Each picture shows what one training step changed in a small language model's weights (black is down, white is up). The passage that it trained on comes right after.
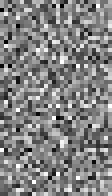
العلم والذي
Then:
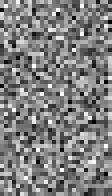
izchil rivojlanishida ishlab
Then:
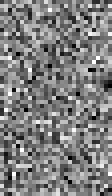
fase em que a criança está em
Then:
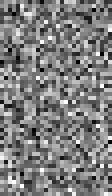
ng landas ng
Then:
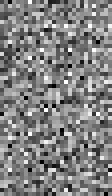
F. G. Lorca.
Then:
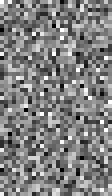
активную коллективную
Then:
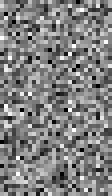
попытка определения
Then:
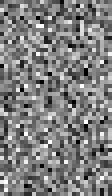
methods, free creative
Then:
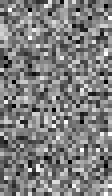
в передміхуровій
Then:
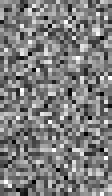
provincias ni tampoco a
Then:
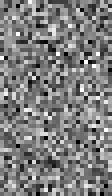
Criminal Offence by an
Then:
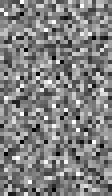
implică ușor privitorul
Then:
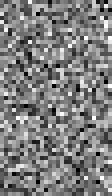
і Е. За вмістом
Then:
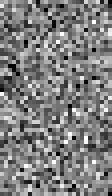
юриспруденции и даже
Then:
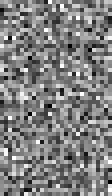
integral en la respuesta del
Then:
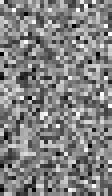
Sorte Aristaro gegen
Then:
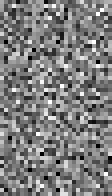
(стоимость). Для
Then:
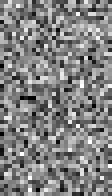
bevosita kuzatish orqali
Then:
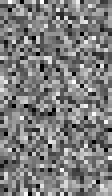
наявність сформованої
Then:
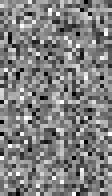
medis/dokter dan orang
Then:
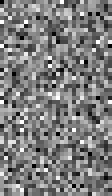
istanbullik oilaning
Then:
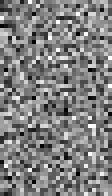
towards women and culture,
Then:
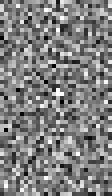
yangi ijtimoiy, siyosiy va
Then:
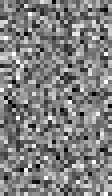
концентрації ресурсів
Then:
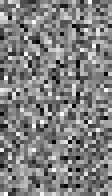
pay attention to sports
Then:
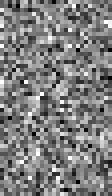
atau bahkan tidak ada
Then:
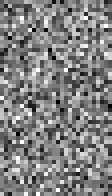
mijn overtuiging dat
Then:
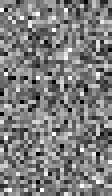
молодых пациентов
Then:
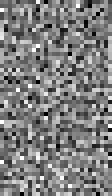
инструментов наступления
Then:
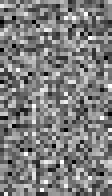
questions about terminology,
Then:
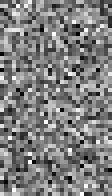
Synthesis, properties
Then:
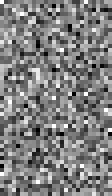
są nieocenionym
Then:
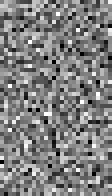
ve dört arkadaşı
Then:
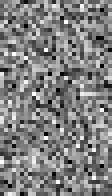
acceso al sistema financiero
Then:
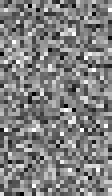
Uning buyuk xizmatlari
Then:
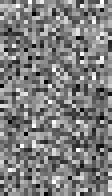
muddat ichida keng
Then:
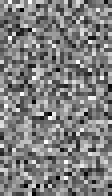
median time to event and
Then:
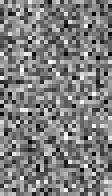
Mor ta je perte
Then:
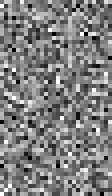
Ciência da Informação) –
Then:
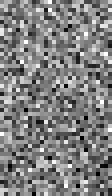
fazer com que o Senhor
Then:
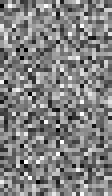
zijn de investment
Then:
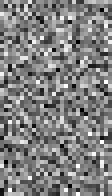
otro lado, su diseño
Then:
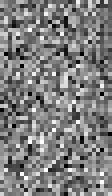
material entreguen muestras de
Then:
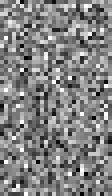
cuidado prestado. Nesse
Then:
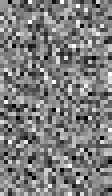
низькі. Це
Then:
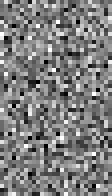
цього спілкування
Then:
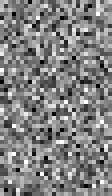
1884 yilda Ismoilbek
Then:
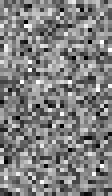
bilan bog'liqligi yetarli
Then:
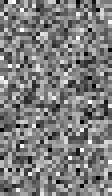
Objetivos Específicos -
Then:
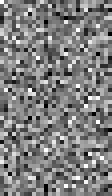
of creation and functioning of
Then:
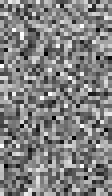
oppgavene til hver person
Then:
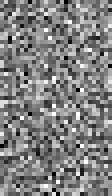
se encontra dividido nos
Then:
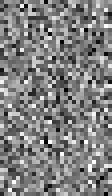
bankomati, aqlli
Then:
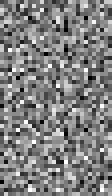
tích ảnh
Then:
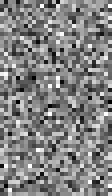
revestimento, escovação da
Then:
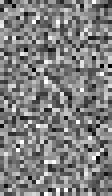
în treburile interne în
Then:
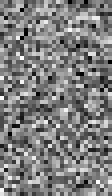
trabalhos futuros,
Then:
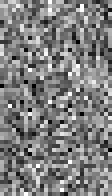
masalasi nafaqat texnologik
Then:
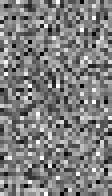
можно наблюдать
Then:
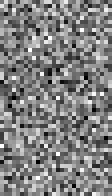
contexto, se destaca que mientras
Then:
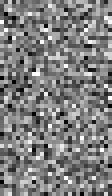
autorités, est une condition
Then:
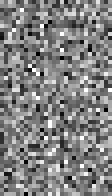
Kec. Pulung.
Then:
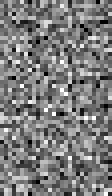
сабаб сифатида
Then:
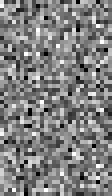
va cheksiz ifoda
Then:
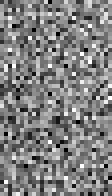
en Xalapa, Estado de
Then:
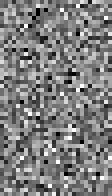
а также примеры эффективных
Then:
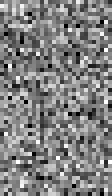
en raison d'un
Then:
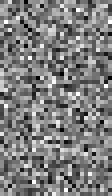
tadqiq etishda faol ishtrok
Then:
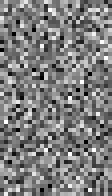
uma uniformidade, nas
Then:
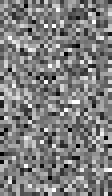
Bem pode a Convenção
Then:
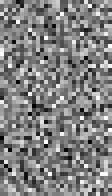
быт и нравы русских
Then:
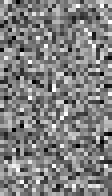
preestablecido contrasta
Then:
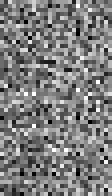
rate of research on
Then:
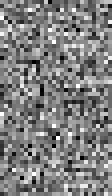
imkoniyatiga ega bo‘ladi:
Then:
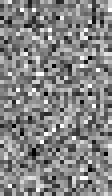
üretme ve uygulama
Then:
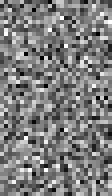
мире: теоретические и
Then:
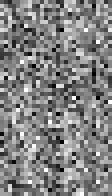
kelengkapan administrasi
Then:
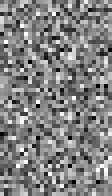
um bem socialmente relevante. A
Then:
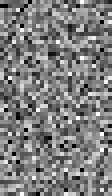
Com os chassis: D7M
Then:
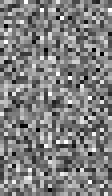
devorlarni tozalash ma'n
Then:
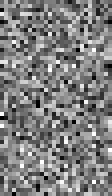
qisqarishi bilan birga
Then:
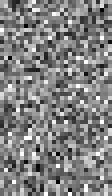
der Alpen hat schon als
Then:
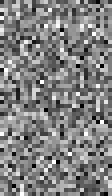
perdido que Sigüenza
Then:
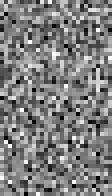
Вопросы российского и
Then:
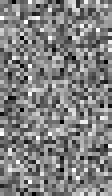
harakat qilmoqdalar. Bu
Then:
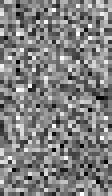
Ahmad Maliki.
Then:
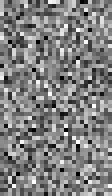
water security and
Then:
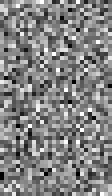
okres polityczny
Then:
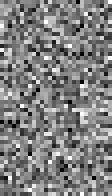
jaren negentig, en
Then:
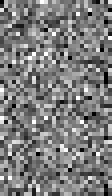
фаолиятини давом
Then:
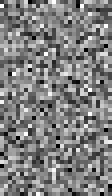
a devenit un obiectiv
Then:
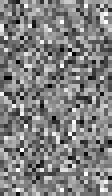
hosil qilingan so'zlar
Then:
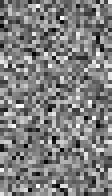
is recorded for *Clarias
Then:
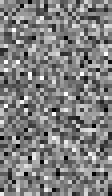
и социальные характеристики
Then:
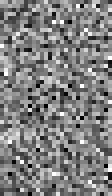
una coyuntura excepcional,
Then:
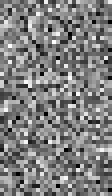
sowie mögliche
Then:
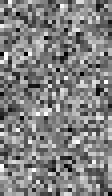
contaminação dessas águas
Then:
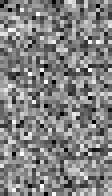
modernizatsiyalash, raqamli
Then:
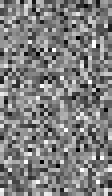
D., De Backer G.
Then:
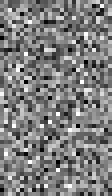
India durante le quattro
